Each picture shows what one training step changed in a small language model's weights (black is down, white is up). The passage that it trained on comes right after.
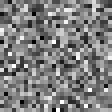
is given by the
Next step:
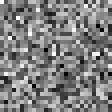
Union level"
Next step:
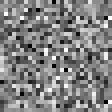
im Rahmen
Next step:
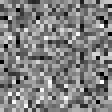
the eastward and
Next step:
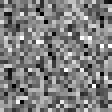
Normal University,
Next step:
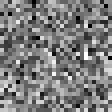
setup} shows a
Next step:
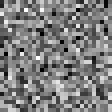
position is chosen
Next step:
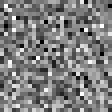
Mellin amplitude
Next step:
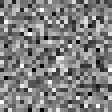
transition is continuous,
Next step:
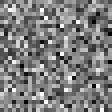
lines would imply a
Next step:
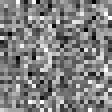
we benchmark
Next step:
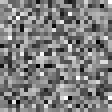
de qualidade à
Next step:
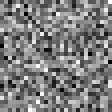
the reader to the
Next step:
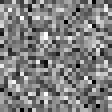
were mounted on
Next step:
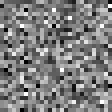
О.В. и
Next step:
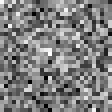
in the events. We
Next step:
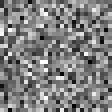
therefore, the inverse
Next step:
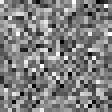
c$ state requires
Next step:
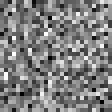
\} d\varepsilon
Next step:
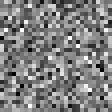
anor navi
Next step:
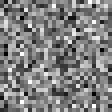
we will make use
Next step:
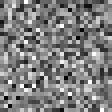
of sunlight.
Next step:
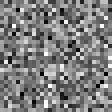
sampling algorithm}
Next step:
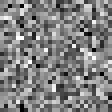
не только из
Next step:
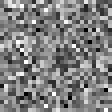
la respuesta...
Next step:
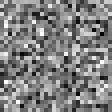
da manutenção
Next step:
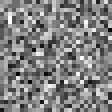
environmental management
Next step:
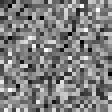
and that at hadron
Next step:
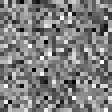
Details of
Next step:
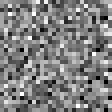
de enfermagem
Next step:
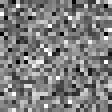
$\eta$ with the
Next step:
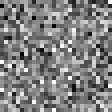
bilan etarli
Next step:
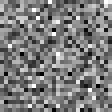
favorable performance
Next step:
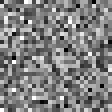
of these matters,
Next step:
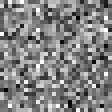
sending rate.
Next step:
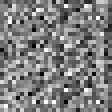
ego capability
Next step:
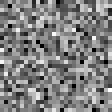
to unproject from
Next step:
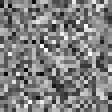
between users,
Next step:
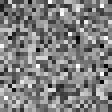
em Educação a
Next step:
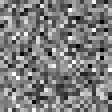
Sector 1 \\
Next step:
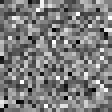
these aspirations
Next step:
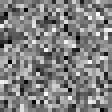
nutrientes son
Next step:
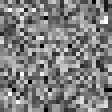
time within confined regions
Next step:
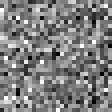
hasn't been
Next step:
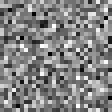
dearth of large
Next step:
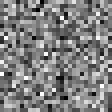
ko‘lamda va
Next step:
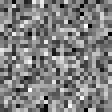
The functions of the
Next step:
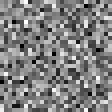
modeled by:
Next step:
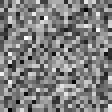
an LA in a
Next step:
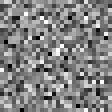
different $N$
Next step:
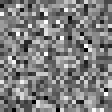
function of $\pt$
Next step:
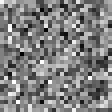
for the wider
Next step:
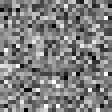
show remarkable difference
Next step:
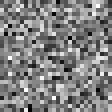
is by having
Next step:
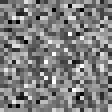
Z. Sh.
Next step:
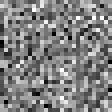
al culpable
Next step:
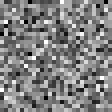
replicability, and
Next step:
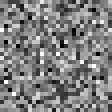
todos os casos
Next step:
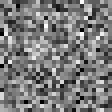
addition, the behavior
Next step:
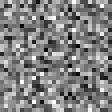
gluon \
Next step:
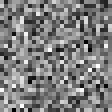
view, which are
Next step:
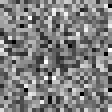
A., Shaw
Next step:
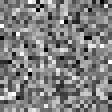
the kinematical
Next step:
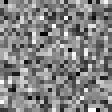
cluster operator describing
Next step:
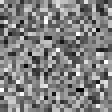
migration, and
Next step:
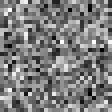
in each hidden
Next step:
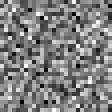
for multimedia
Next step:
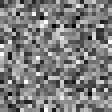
construction of other
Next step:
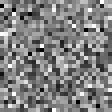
shell during a pressure
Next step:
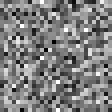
dois setores
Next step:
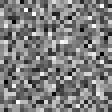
actually does not
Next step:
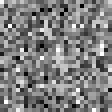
on the idea of
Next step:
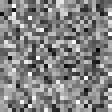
are estimated via Gaussian
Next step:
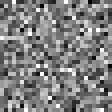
efficacement aux
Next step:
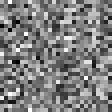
is then reconstructed using
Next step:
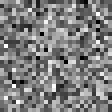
para que executem
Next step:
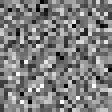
contidos no
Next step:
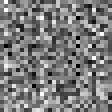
motors //
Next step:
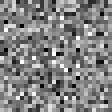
vazifasi -
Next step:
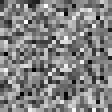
in dS background
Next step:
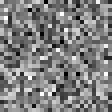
this medium
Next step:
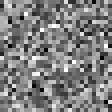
Sagua la
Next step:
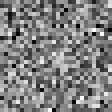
goal to show how
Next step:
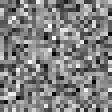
the system. The data
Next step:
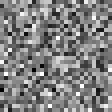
provided information requirement
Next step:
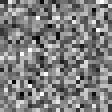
done for the
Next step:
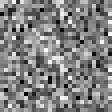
above the sample surface.
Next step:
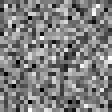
time intervals with
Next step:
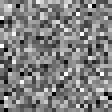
éticos e as
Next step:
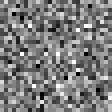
are made possible by
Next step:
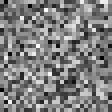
applications, as the
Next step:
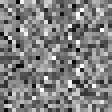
X Visión X
